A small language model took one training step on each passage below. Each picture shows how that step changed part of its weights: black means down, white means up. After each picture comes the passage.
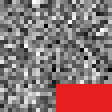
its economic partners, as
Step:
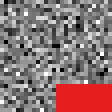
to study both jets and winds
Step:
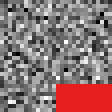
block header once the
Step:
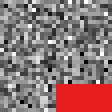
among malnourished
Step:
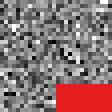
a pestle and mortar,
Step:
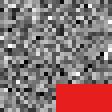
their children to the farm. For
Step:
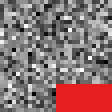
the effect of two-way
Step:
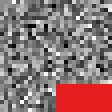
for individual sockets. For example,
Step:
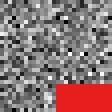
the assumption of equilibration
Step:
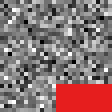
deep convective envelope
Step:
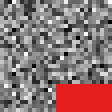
aircraft noise caused
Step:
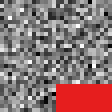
the cooled aqueous solution was
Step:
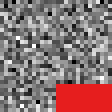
goal information being provided. It is
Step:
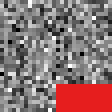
Country view between
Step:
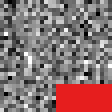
temperatures within the collector. This
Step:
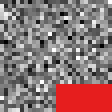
maximal strength is
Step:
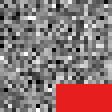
is absorbed thanks to
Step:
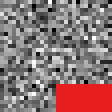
can reduce the risk for many conditions
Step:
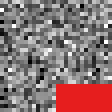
region of the core and adopt
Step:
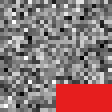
for important dynamical events, such as
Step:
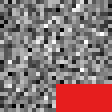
in all hybrid functionals is the
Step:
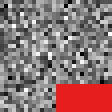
a clear identification of the
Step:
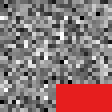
an environment. The equations can be
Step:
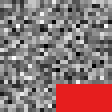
components involved in the reaction between
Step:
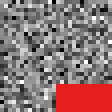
Schneider, M.;
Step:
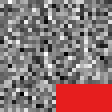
power of {\sc renorm} is
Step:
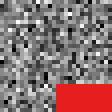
public repository.
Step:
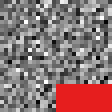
of PDS~70~b is
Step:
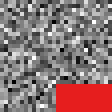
extant psychedelic
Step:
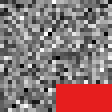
Midia Faults,
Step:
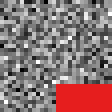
the main issue here,
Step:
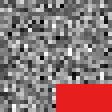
of simultaneously searching
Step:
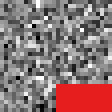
the Bhimthadi
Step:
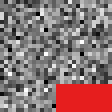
mean of the three frames from the
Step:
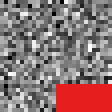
support this idea got,
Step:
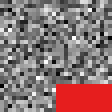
the dose was excreted in
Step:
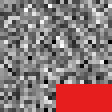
strength, ease of
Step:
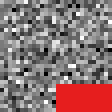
an organized and competitive
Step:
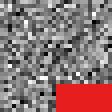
the Purcell effect.
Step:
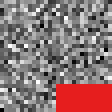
from that in plasma phase. For
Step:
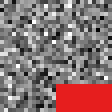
antioxidants activity following
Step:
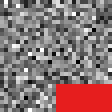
admittedly speculative,
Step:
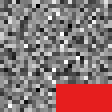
be explored, but more work is
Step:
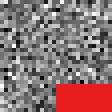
negative) semidefinite
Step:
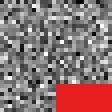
been used to study the spread of
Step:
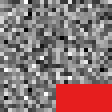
nm presents the maximum value of
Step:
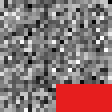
*Su et al.*
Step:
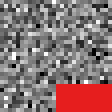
a carbonyl group is proton
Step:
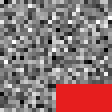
(ROS); allicin is
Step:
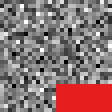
(version 1.3.6 at
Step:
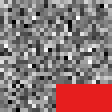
legislation on the subject
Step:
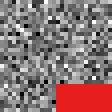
journal = {Phys.
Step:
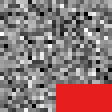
processes, establishing
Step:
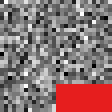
examined in events with a single
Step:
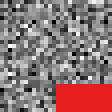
absorption profile and a
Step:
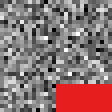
expression for risk we can develop some
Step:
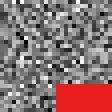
the financial literacy of
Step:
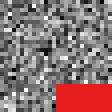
which is not the case here.
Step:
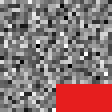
University, Seoul,
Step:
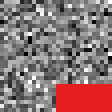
Phishing Attack Design
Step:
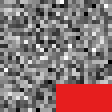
Green performance management .212
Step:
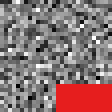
varied by $\pm10\%$. In
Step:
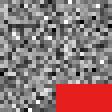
the Press-Schechter
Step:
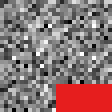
model is assumed to be equally
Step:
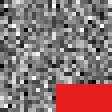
that there is a meaningful relationship
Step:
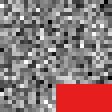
in this context, the perception
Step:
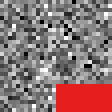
tyre aggregate
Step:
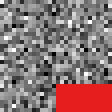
vanishing sub-leading
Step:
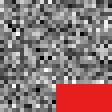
this is more than offset by the fact
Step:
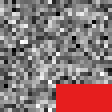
cause them to be too soft
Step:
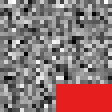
small bowel perforation
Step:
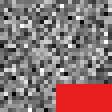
the shape of impellers,
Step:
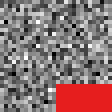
adults with ADHD.
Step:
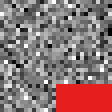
by $x_\gamma < 1$, while
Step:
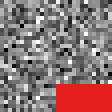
hyperparameters per PDE
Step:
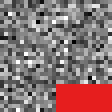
- geomorphological
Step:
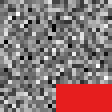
the most common central
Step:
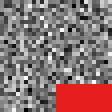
was a shared-risk observing
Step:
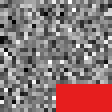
types of anaemia among
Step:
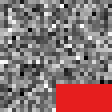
densities of galaxies as a function of
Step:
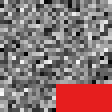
have a high level of resilience are
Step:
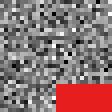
research, education, and
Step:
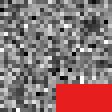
Forum Endorsement Request
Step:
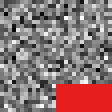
in various formats. The
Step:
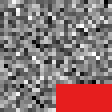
that the resolution limit can be determined
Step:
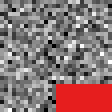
of the above arguments, we
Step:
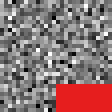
two steps are analogous to the
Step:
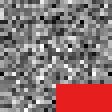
chosen so that the statistical
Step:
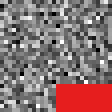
Spatial Planning,
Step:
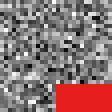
improving retrieval latency
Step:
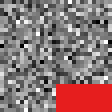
to use and mathematicians
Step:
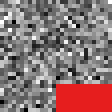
entrap a wide range of
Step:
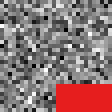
proceed by induction on the
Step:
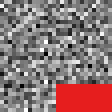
to prove the guilt of
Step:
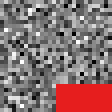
are different surgical techniques
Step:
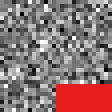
fundamental, we use the
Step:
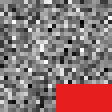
murines in all regional
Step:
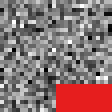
Europe from aligning with the
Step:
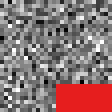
risk of experiencing
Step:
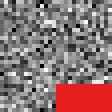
Similarly, the database
